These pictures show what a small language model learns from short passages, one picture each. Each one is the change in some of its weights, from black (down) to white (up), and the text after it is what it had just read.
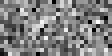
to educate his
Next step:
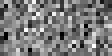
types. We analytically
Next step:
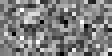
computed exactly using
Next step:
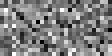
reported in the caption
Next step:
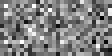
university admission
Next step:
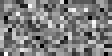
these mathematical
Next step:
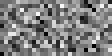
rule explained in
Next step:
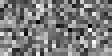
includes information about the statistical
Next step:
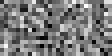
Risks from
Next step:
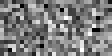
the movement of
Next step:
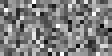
will simplify
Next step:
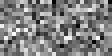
and nitrogen
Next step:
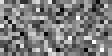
the heuristic
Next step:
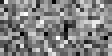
the debate
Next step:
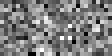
for the operation of
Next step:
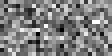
try to name
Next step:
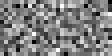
hypermode remains
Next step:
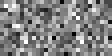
However, conventional
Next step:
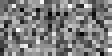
O₃) under
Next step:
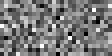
relaxation models
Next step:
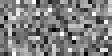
used in this mixture
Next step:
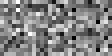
R.B. and
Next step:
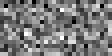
- Table 3 20 different
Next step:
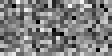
S. Ritz
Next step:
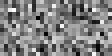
dashed dot lines
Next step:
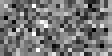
is almost equal to
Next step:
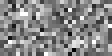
programs currently
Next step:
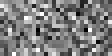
inversion is
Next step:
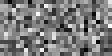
personality is a
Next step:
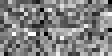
Smale and
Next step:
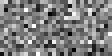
mm maxillary
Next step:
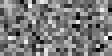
existing plant, namely
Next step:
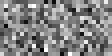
Arquitectura y
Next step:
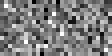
exact, so that
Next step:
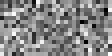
gypsum application and
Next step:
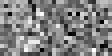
developed and maintained by
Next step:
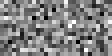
as we will show in
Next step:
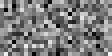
ability of compound
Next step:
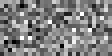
mass of this source,
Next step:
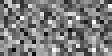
on the accretion
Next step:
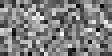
the reasons why
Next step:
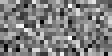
a perfect
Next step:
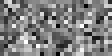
on error signal,
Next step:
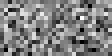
them vacuums.
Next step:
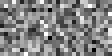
body. Therefore, thermal
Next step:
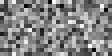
change. Since these
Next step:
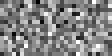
prayers result in
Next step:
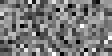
of Aargau
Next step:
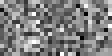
gapped out
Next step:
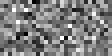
black hole with different
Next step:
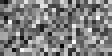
models this system as a
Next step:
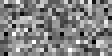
touch events. For
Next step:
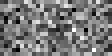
a network that is
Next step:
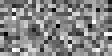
desirable. Figure
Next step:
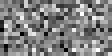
two-year period,
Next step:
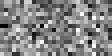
treatments, and
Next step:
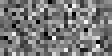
The theoretical estimate is given
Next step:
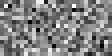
to find clear indications
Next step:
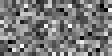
The structure of the paper
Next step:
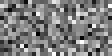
of industrial structure
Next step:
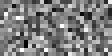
act as intermediaries
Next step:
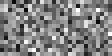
correct drifts on
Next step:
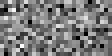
era. We then
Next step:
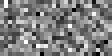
with respect to time,
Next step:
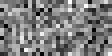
education in Jordan
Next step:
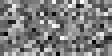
Bob. In
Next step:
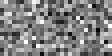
of innovation, change
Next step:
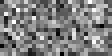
Pauli matrices
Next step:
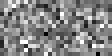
and identity issues,
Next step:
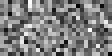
the wall when
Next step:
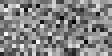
possible to form a
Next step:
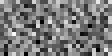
Effect of
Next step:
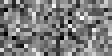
method (FEM)
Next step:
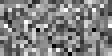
to compute the
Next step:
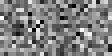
mirror image
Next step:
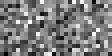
level data, collected using
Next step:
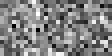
to the 2D
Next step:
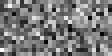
technique, we discuss the
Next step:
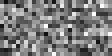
experts engaged with
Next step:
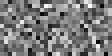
projection operator are
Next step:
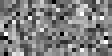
This does not, of
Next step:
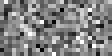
links, we
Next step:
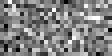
a sticker
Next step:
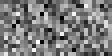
these different factors impact the
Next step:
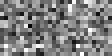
{Ten quick
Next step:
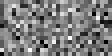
stress of university
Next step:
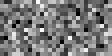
We have presented a
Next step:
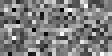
measured an average efficiency of
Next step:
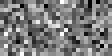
the weak localization
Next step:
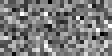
of the species HL
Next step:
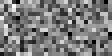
$\mu \approx
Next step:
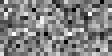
S and N generate
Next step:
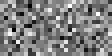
reflection components 1 and
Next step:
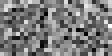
phonon relevant operators
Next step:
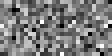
you using a file
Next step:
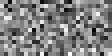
inspiring the
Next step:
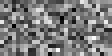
a match in the
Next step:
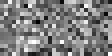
artificially added
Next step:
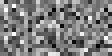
is defined as "the
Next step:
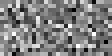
disability and functional
